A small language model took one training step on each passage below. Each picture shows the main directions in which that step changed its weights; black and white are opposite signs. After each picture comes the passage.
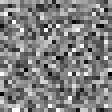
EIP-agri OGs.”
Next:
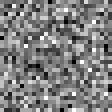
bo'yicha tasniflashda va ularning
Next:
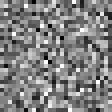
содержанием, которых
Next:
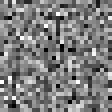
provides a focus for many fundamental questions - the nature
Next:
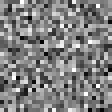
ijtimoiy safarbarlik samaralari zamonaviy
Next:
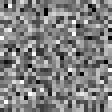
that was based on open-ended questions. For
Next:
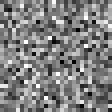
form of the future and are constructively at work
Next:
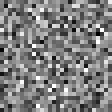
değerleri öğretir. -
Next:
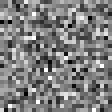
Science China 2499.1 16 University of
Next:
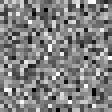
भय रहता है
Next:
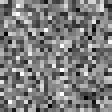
for maritime navigation and
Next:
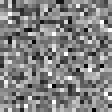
source of infection should be sought or if the
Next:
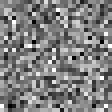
metode penyediaan data yang
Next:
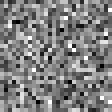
этилганлиги алоҳида
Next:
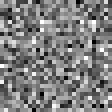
groups, categorical data). Results Table
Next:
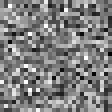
maktablari bu sohada katta
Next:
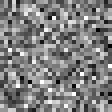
be fully utilized in a supply chain
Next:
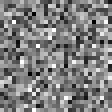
mo'ljallangan turlarini
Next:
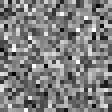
هذا المثال
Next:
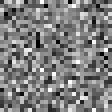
sein du corps enseignant, de
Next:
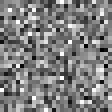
\leq 0.05$) to application of
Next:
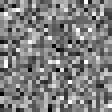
costes adicionales para las administraciones
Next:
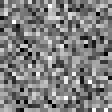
oat fibre residue. *Journal
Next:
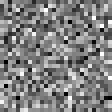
несвоевременную явку,
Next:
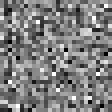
а достижение целевого
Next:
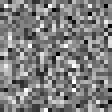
с инновационными цифровыми
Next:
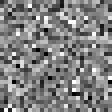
Recently, the computer-assisted
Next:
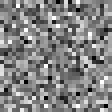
the multiplication of medical, psychological and
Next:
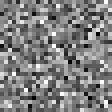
Abraham George Department of
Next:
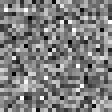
of consecutive sampling, the questionnaire was
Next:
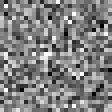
uchun maxsus tashkil etilgan
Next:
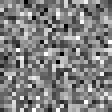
are epoxy resin and hardener both
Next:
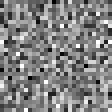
se desenvolver estabilidade no sucesso do ensino
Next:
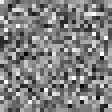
turganlar, nogironligi
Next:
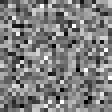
proofs; Ethos,
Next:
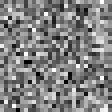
a sua transmissão sofre interferências em
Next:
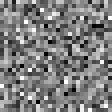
be obtained from the measurements directly available on the
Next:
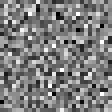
patients (33.3%) out of nine
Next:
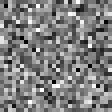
studies the Earth and all living
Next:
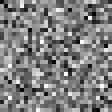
geometric frames. One of his
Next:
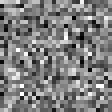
spring and autumn, when it
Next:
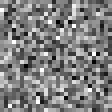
diante do mundo. As pessoas que apresentam
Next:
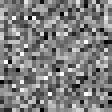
by introducing non-intrusive
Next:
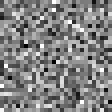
DeepFake dataset [33]. It
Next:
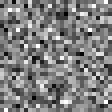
yo‘riqnomasi. 2
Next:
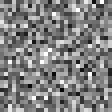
uncommon for the trainees to
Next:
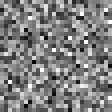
business. Revenue is the result of
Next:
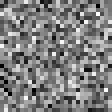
2016. The experimental setup was a randomized
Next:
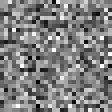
psychological well-being and not those focused
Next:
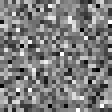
Thesis statement is a question that is a
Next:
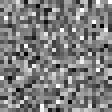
rescate, si la autoridad de
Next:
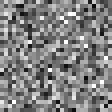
Armanilar ayriqcha faoliyat
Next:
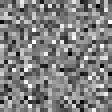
Literature reveals that not much research work has
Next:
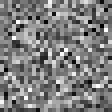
lead smelting plant KGH
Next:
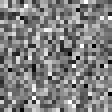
and adults) were recorded from a 10
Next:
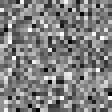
seu lugar na hierarquia da
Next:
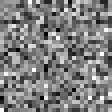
local myocardium. Declarations
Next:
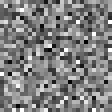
as is discussed later. 204 Therefore,
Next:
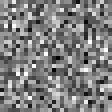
de cada protocolo, estos
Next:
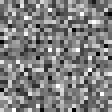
temperature are increasing in opposing mode when
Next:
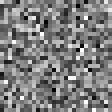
mentored teachers in their tasks areas for
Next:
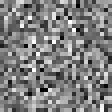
memudahkan penggunaan sistem
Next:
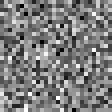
measured variables are enclosed in
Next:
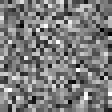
soaked in a sodium
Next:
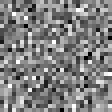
is less in TWCA , which was
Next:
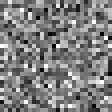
transferred to the *Historical
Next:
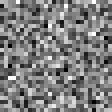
Bhd., Malaysia)
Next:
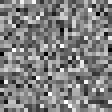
zvitnist' yak
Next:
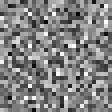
informasi dan pola pikir
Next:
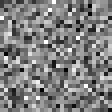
Hetzelfde geldt eveneens
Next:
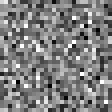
de la ville**. Paris:
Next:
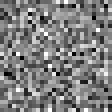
тарихий ҳақиқатлар
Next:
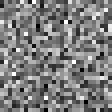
metabólito biologicamente ativo do
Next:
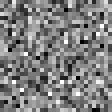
irodalilik Qissada
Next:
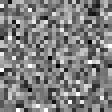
embraces education. Application of the teaching
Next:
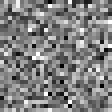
salts treatment. In this study measurement of interest
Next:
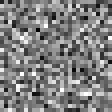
image 1 in 8-image relative focus
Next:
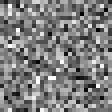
tur xili mavjud. Kenja turning
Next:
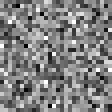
kombiniert wurden, um
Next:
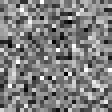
Acronyms and Abbreviations
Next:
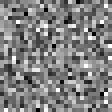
wave of electroencephalogram.
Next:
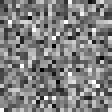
lower secondary school students from the upper
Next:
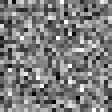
the most frequent initial complaint
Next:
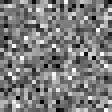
далилларни тўплашни
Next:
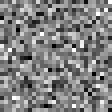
the Snapshot Serengeti dataset
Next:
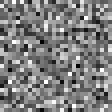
anak usia dini, yang
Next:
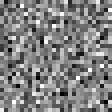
power source across a wide range of
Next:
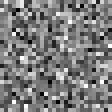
ekstremizm va terrorizm
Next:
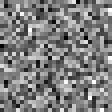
Deutschlehrerinnen und
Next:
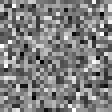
mamlakat investorlariga taklif
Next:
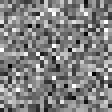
Nielen ontwikkelde
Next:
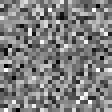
Physics – specifically the structures that are
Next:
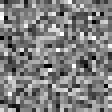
Schwingshackl et al
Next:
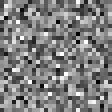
and 430 nm, respectively with the
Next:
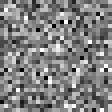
bola taqdiri hal qilinayotgan
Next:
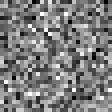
¹² Ўзбекистон Республикаси
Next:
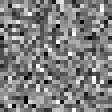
of ecodesign requirements for energy-related
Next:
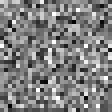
à elaboração do luto,
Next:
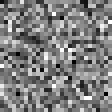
comprehension, vocabulary, and
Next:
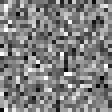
} module mx = load
